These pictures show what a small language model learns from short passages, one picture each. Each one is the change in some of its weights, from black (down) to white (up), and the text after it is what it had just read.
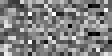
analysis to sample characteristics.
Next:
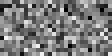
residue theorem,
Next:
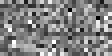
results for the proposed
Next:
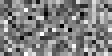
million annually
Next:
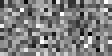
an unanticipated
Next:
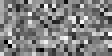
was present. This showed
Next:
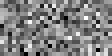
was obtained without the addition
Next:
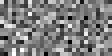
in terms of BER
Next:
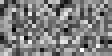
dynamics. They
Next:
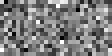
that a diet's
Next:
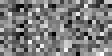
and thematic
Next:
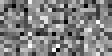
C$$ which, after
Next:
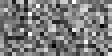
will describe the improved
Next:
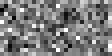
SiC _w
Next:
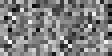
words," is a
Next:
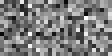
the data collected from the
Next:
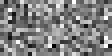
cost effective manner even
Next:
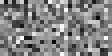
it needs to adapt
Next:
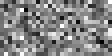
calculated in (11 with
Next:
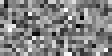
in Pakistan,
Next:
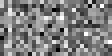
Supplementary materials
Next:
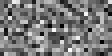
of Hegel
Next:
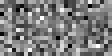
and field measurements,
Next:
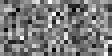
and stopped
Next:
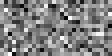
of random forest.
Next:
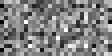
said that the aim
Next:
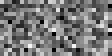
two in the second and
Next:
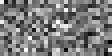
this field in Section
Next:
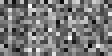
to these templates
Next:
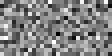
training, involve
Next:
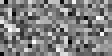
in surface composition are
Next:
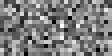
have sent comprehensive
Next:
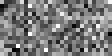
models and the CO₂
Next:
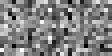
as guidance experts
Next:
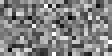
following table examines the
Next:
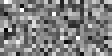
it. As shown in
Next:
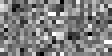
COVID-19 is a
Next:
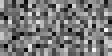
to plural and
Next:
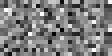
of the 13th
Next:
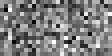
for formulating effective
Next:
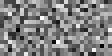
have n number of active
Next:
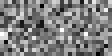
Their sign represents the
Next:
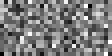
is typical for the
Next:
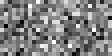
[version 1;
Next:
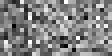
significant challenge. Ocean
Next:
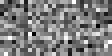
while enabling effective
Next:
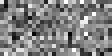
up book,
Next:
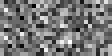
results are clearly
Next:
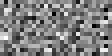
issue is beyond
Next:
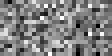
were washed off with
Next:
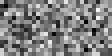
minimize or overcome
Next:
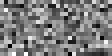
of vertex
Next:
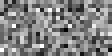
All the target compounds were
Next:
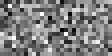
role of lenders
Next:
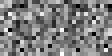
and 8. Line
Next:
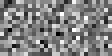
collaborative performances,
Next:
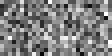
well-aligned relationship between
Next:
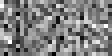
D streams.
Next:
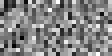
The Concepts on which
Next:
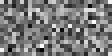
the end of each
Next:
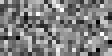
collective life is
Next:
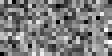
to be university)
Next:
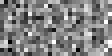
important role in determining
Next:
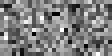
and videos has
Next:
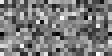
the directly elected by
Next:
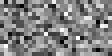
of grain loss.
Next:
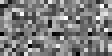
sources of hydrogen,
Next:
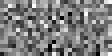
aspirations among
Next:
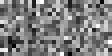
PTO to identify
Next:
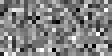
war front in Europe
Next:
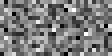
of the banking
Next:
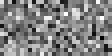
Mix Elements"
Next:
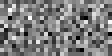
her bygone
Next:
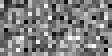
Information and Communication
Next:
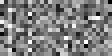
in simulation techniques, but
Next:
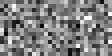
Anodic as well
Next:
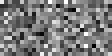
an interface, the
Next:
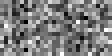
scored by a
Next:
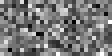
the centre frequency and
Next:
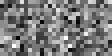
while the second part was
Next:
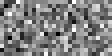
Moreover, emerging
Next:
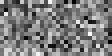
a 8 inputs and
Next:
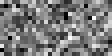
opening hours). For
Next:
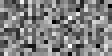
aims to develop the
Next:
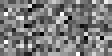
moderate climates
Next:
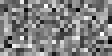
population. As the population
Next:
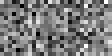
to many different types of
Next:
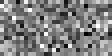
(kd) and
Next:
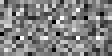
government adopted measures,
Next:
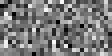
buried oxide and
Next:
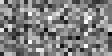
for the general desired
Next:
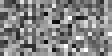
aims to investigate
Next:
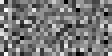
on systematic way is
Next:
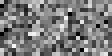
ventilation, and
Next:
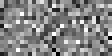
Collection Sample was
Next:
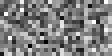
well as findings in
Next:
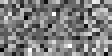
subjected to
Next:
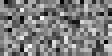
there are major differences between
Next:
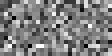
80 coupled applications
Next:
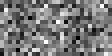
average rate constant of
